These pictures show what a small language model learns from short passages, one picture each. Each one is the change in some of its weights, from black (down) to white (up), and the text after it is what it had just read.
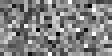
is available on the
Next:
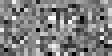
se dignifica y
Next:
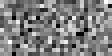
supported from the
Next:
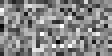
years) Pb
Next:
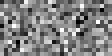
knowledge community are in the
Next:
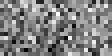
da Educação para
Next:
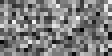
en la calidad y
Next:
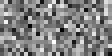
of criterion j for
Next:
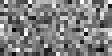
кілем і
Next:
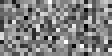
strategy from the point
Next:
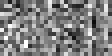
and the global nature
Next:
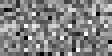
etwa in der
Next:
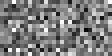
introduced because they
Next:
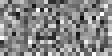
recogida de
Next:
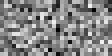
the other countries,
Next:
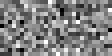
são apresentados na
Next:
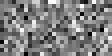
creates certain
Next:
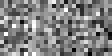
ва жамият
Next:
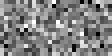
того, що
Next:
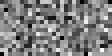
required average annual
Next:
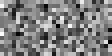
levels in forest
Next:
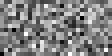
out on hematological
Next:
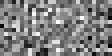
how they are reflected
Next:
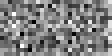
en el informe
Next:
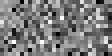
to microscale
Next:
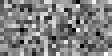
the authors'
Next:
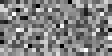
why a great
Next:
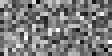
continuazione, ma
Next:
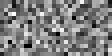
to examine the
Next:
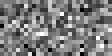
has changed. The
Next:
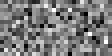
released from the
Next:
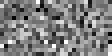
Sample For this
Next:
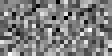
and unloading
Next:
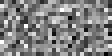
final state and is
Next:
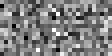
swelling and
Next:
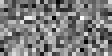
– sont celles
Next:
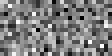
– Kappa B
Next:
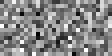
Cria um
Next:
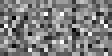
tashkil etish;
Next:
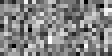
quality of training,
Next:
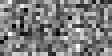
- Laiko
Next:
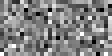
scopul de a
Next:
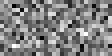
Menina dos
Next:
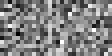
and Political
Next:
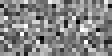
бу иқлим
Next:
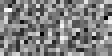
An increase in the
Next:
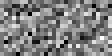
S. qizi.
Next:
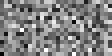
the preparation of
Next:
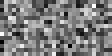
somente pelo
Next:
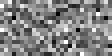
akan diatasi
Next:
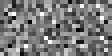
to determine their
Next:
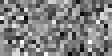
du terrain lors
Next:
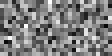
model is integrated in
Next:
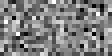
percentage of the time
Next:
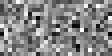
As a result, the
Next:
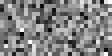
și pe cel al
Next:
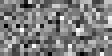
grupo social.
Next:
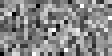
address possible arising
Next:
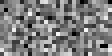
annual rate of
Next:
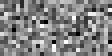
Increase in
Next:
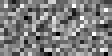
Though the results showed
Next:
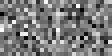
yondashuv va
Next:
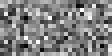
frente aos
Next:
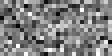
a contatto con
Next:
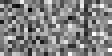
for use on the
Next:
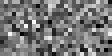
- pelajar yang
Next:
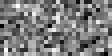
adherence is
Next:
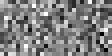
shakl, texnologiya
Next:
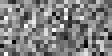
($V \rightarrow
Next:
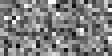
motives and needs and
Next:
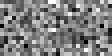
list. Problems
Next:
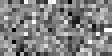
детей с
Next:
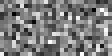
modeli. Fan
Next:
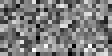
Bank Plc
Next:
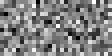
A principal forma de
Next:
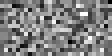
in compliance with
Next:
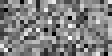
large amounts,
